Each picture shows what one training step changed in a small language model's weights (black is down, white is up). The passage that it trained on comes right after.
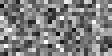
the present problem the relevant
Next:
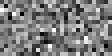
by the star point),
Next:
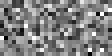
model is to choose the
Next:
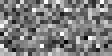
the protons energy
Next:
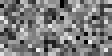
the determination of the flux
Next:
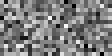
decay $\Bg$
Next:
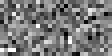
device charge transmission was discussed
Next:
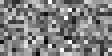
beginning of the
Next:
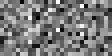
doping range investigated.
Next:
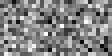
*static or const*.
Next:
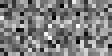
an illustration of
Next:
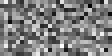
fraction of infected individuals
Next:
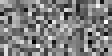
instructions. For efficiently
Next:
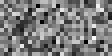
effective electromagnetic medium which is
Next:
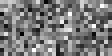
speech synthesis system}
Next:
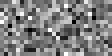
is higher. HST
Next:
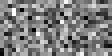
(ir)}$ with
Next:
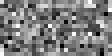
location of the peaks on
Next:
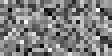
of the lepton
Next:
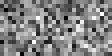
for the substrate and growth
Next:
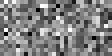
the respective covariance matrix constraints
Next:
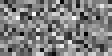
birefringent molecule
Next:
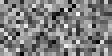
approximation, we model the
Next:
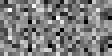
the $Z$ boson
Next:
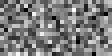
second wave of star formation
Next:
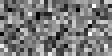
the deviations observed between our
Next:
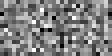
addition of velocities was introduced
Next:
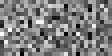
we want to study,
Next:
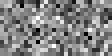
the main terms of the
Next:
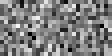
terms of the modes
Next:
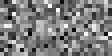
lower panel shows a fine
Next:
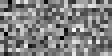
The estimated value from data
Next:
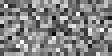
equation of a term,
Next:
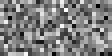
can be cast in
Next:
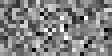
to the qubit. We
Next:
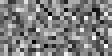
positive and negative shocks
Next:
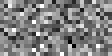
to compute Eq.
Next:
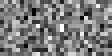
modulation devices. We demonstrate
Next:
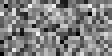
is advantageous to use
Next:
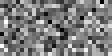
the best rules are
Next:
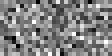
SRE decreases as temperature
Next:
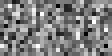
it as 0 in the
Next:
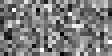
combination of their obtained results
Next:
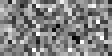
Let us introduce the symbol
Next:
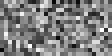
thus the two subsystems
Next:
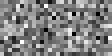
Expert} and
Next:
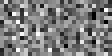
(right) then shows
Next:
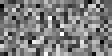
sides of the
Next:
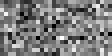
{author} {\bibfnamefont
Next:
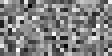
distribution in time, those
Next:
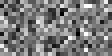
the initial configuration the system
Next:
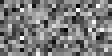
evident that these clusters
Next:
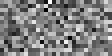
to be consistent with the
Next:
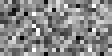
-- Email:
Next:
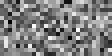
the Japan Science and Technology
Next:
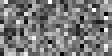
is probably more complicated than
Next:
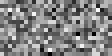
of one-dimensional localized
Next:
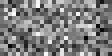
Collection:} Multiple
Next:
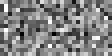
of front waves, as
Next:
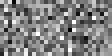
Hecke algebra condition
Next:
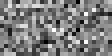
The choice of the star
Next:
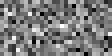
any step altering
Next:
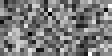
for AGN barred galaxies
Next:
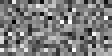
\eeq as indicated by
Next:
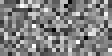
Physics Phenomenology
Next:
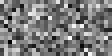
dispersion map as inputs for
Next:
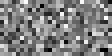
the help and suggestions
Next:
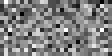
Tank sizing allows
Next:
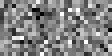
propose SDNFV,
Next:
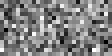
in the upper part of
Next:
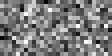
from leaking into the
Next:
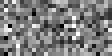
reflection principle. It was
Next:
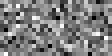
states are modeled by
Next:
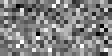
prepared single-phase
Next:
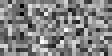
let us consider the general
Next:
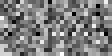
been the most popular
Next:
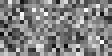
for symmetric initial condition the
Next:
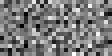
growth conditions, the formation
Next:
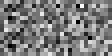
local change of units
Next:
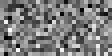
in a statistically robust
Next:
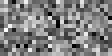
system, and the ability
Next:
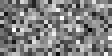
need to buy an
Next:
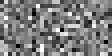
away. In the
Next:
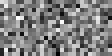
system, the inlet
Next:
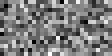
biomass is
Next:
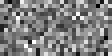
bandgaps of
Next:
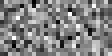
show that the interaction
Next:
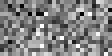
left, HR
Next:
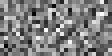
materials. The correlations we
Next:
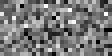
Motors} since
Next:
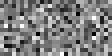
for the grains in
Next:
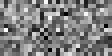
mass and sSFR
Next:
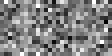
strictly being used for test
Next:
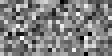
velocity corresponds to a more
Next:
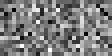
of radiation rod is
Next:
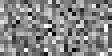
with a hyperbolic
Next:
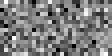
are given (see also
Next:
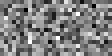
has a dual description as
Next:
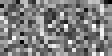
the importance of machine learning
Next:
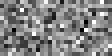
this paper we report the
